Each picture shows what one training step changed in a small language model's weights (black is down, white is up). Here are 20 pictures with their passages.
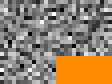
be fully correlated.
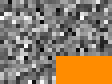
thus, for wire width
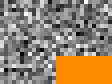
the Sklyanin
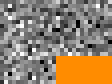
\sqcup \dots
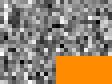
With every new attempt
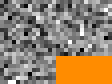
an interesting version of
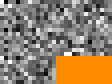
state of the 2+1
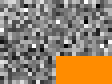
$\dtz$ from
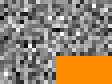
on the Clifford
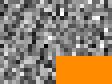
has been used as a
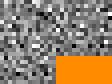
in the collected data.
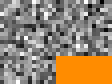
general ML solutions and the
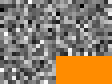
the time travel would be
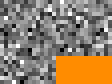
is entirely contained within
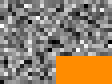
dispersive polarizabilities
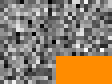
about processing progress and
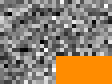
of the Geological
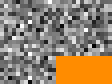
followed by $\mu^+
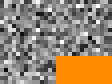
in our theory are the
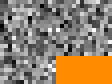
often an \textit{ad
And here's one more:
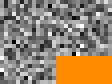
of a unified information system
